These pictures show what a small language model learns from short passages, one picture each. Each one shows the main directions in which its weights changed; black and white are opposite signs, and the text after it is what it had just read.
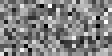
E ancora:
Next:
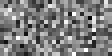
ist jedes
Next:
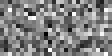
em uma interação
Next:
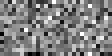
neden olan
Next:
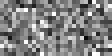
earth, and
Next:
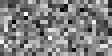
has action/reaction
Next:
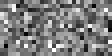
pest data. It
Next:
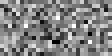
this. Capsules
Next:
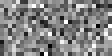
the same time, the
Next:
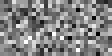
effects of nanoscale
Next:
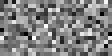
blocker yang dapat
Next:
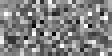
increases. One of the
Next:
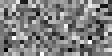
the melody extraction
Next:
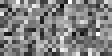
o'quvchilarning bilim
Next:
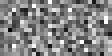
assistance programs,
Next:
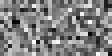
systems are, in some
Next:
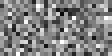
of DBMS:
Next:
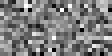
referred to by these
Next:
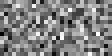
ideológica entre o
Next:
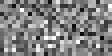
concrete made from RC
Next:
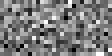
балай юм
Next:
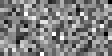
with other relevant works
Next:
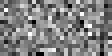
hold and must be
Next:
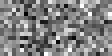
with HIV positive in
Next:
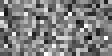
less than 34 weeks.
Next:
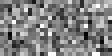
Computing and
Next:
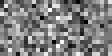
yetarli darajada
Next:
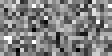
the expert assessment.
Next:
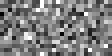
el mundo y
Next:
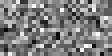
the realization of
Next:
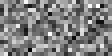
the deep brown
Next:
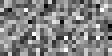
frequentie is
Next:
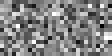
modeliga asoslangan.
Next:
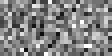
populations of developing countries
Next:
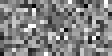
whole, or in
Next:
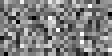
moradores de locais
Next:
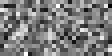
практикум по
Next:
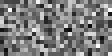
bruta do
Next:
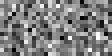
on microstructure,
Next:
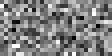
OFMSW was collected
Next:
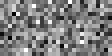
an increasing order.
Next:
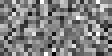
part of the paper is
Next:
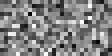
be used instead.
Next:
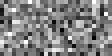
We use a specially
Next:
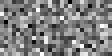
application is necessary. This
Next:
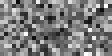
Cooking A set
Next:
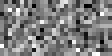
past existence and
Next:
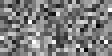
a freezing mixture
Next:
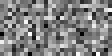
of ESM in
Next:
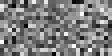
migration model towards
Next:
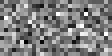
be moving with speed
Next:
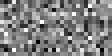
then hydrogenated into
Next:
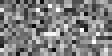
и ужесточения
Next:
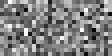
had brought
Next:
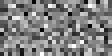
model, business model.
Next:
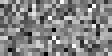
ya que reflejan
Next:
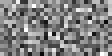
the third week of
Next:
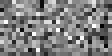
da imprevisão
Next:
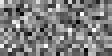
(t count
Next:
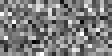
of Shanghai
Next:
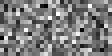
aanmerking nemen
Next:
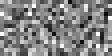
minute. Figure
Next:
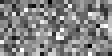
these aspects. In
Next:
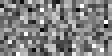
повний спектр
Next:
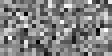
is the inverse
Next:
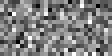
and tailing factor
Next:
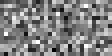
More than 11 million
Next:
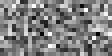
the procedure varied slight
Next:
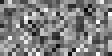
ijodiy faoliyat haqidagi
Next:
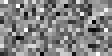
tibbiy yordam
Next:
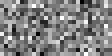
the relationship between using
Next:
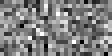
number of existing strongly
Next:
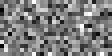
te gaan of
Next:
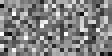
se sintam
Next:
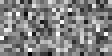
including several new lineages
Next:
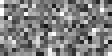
Appendix A.
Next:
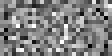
widely, reflecting
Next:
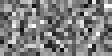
potential at all,
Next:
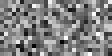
in this proposed system for
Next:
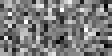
of the leading approaches to
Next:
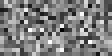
leading to a peak
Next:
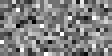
Mpa T =
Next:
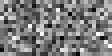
a sublinia
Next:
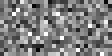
in Hungary
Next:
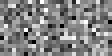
обращение к
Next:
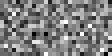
preoperative evaluation.
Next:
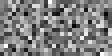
in society. To achieve
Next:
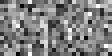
Gracia, que en
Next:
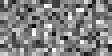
reasonable request.
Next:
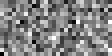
to school systems in countries
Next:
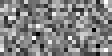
received an identifier and
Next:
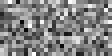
math textbook author
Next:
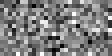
the news articles
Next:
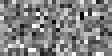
политики в
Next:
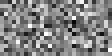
e alternativas tem
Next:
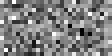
a barometer for
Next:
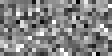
и наладить
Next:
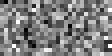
con quindici
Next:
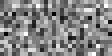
esa Chingizxon
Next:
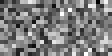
often show overlapping
